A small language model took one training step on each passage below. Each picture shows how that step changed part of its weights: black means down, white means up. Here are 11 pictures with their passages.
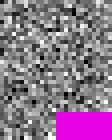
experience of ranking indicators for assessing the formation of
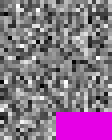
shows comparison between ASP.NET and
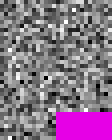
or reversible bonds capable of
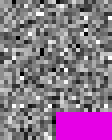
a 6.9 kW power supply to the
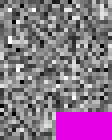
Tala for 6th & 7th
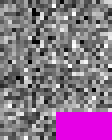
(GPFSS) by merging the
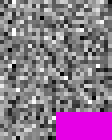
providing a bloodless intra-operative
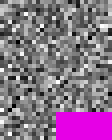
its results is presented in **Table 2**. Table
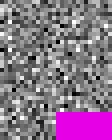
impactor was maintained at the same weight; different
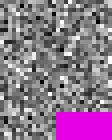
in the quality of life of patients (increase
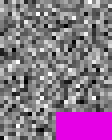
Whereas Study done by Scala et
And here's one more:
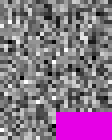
formed. Zr was not reduced but oxidized
